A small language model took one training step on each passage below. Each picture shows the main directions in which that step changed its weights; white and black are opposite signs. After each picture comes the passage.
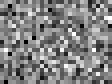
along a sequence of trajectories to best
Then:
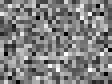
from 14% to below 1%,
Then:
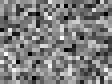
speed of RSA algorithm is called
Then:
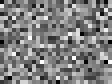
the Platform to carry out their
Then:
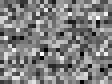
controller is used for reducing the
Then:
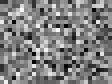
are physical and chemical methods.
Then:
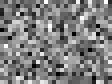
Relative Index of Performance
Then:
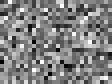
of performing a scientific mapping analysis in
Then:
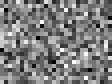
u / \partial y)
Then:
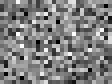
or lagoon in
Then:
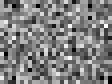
individually assessed primary studies and
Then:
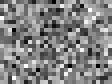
content, while some specific parts are
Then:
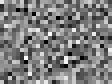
in the territory of
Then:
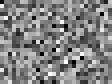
the declaration of a
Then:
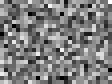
\subsubsection{Proof that the
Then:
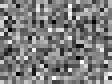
was not found to be the final
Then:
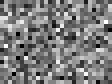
where the result of accident.
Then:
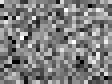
the sum of the arguments.
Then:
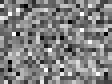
this paper is taken from the definition
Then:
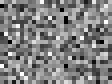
Kazakova wrote
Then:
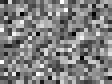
Head of the Department of
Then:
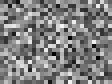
strength in a direction parallel to the
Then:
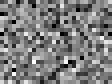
and analyze the stability of the
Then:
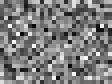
All authors have read and agreed
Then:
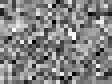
4 shows the absolute values in units
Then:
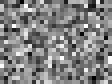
DI as squarer, which
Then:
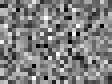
neutrons to be absorbed in
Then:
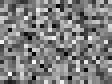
allows the user to compose and
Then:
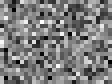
environmental context. The best fit theory
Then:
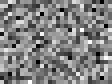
knowledge of material properties, the
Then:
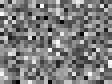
to the drone. The AP
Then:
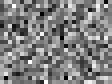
becoming abundantly clear
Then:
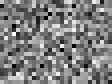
in the corresponding quantum gauge field theory
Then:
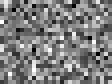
will be lettered A,
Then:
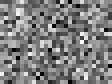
access the database and researchers are
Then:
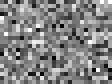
and critical singularities are even
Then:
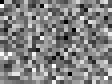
the companion star to the
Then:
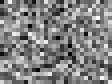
season 2 of each year after increase
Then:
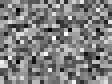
decreases the size, the wavefunction
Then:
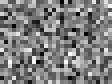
for both simulation set, it is
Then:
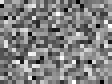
the plate's calibration constant. A
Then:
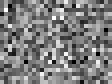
sufficiently researched. This work
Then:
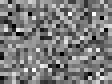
that effect concentrated in the small
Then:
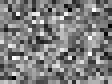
recommendation, which removes
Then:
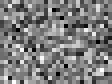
through homodyne detection by measuring
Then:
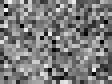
$r_c \approx
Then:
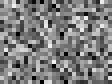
Job details Docker image
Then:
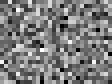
supernova explosion is about
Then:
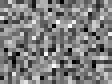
for complex dynamical systems and computationally
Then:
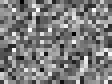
four highest valence bands crossing
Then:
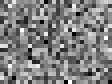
international cooperation and collaboration.
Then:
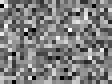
In this respect, the approximate
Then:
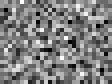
filter is used when searching for
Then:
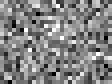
- - Bussreti
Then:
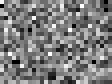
the small circular region, then
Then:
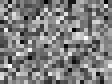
phase. **Supplementary Figure
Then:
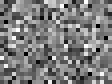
velocity becomes \begin{eqnarray}
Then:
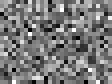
inexperienced, and
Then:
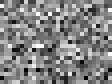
Gyr is the same as between
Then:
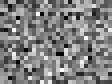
devices for composite buildings, use
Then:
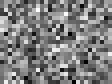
which still persist despite of their
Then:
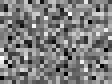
been reported to act as kinase
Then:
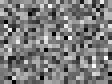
k}(0)$ that serves
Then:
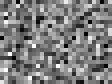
its reversal was noted for each
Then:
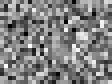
explored by Randall and
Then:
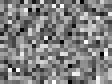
described e-arbitration
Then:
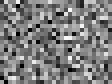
states and open system dynamics. In
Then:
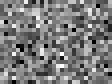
variability during in all but one
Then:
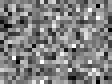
where diagnosis is difficult, an
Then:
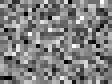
same time, Figure 17 shows that
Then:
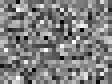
oscillations frequencies in spectrum of quantum
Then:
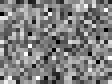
and can in general be calculated using
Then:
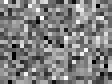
in Table 2. Table 2.
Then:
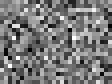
Bootstrap as a measure
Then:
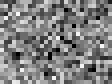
different environments. No two people on
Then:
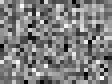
operation in Arithmetic and
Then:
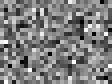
historical climate data sets, were used
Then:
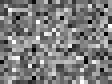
welcoming the expectations of
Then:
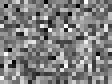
little effect on enhancing the axial strength
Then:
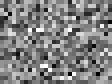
which was built in the early
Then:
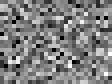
ordering, the system exhibits no
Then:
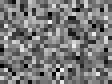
(15)$$ Inserting Equation
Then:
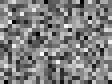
Our working group, which is a
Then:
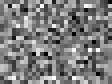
lower-limb system is implemented
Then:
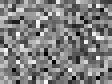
is desired. The reason is
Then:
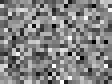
a dual-representation of
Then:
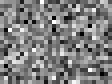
South Korea).
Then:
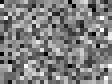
the unavailability of direct experimental
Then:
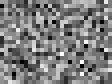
be carried out at Saint
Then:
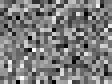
one-way trips to a
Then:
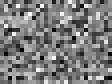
carbon-carbond bonds
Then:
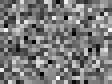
Postgraduate Education 10
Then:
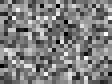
to the emergency department at
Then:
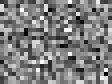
A, *et al.* A
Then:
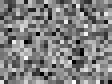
\ \end{equation*}
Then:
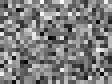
organisms in this defined area,
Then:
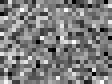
of these variants on animals
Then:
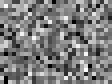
dust density would be expected to
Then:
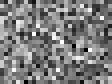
and cohort studies.
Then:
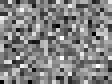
and compression fractures of the
